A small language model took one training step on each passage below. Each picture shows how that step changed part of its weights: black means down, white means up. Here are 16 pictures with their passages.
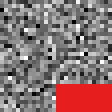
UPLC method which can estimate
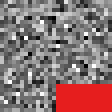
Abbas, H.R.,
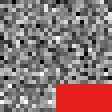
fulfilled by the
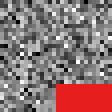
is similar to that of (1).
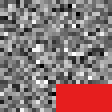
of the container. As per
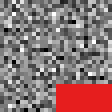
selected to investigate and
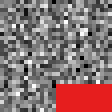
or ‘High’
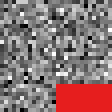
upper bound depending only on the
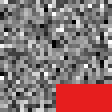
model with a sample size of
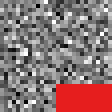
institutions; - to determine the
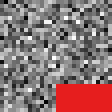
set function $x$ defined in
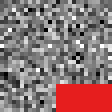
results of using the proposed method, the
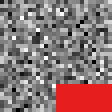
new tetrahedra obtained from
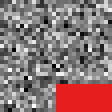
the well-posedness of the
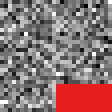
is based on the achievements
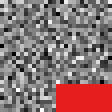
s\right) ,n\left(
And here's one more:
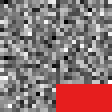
extension degree of $L$ over
